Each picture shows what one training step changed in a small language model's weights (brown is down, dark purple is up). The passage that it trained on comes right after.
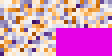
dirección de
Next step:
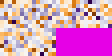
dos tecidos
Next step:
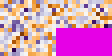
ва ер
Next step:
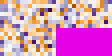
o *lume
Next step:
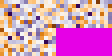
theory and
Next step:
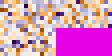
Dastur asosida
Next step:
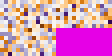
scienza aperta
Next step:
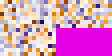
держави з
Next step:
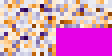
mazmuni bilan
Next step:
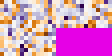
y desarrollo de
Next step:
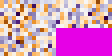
a teacher
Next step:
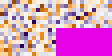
correto de
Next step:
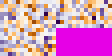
jismlar bilan
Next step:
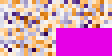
homens como
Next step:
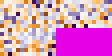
a crer que
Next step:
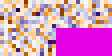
себя за
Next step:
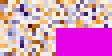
objetivo foi
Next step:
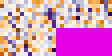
- establishing
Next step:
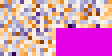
и пути
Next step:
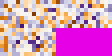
école de
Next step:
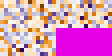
motori di
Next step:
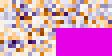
During the
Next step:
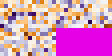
Program yang
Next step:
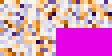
a estudiar,
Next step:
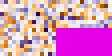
pada kategori
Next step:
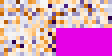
treating the
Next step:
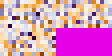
group, and
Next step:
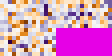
S en bosque
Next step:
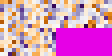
y que han
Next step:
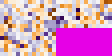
exatamente o
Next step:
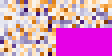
baholash uchun
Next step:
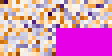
indications sur la
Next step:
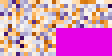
referente às
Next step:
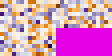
и экологической
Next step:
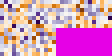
они имеют
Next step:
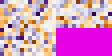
dili obod
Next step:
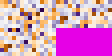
a manejo
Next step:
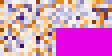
o país
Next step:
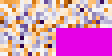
para pre procesamiento
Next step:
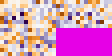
They have
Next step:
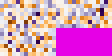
belgi va
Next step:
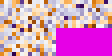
y grupos
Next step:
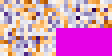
do poder
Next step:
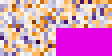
va ayolning
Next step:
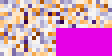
о человеке
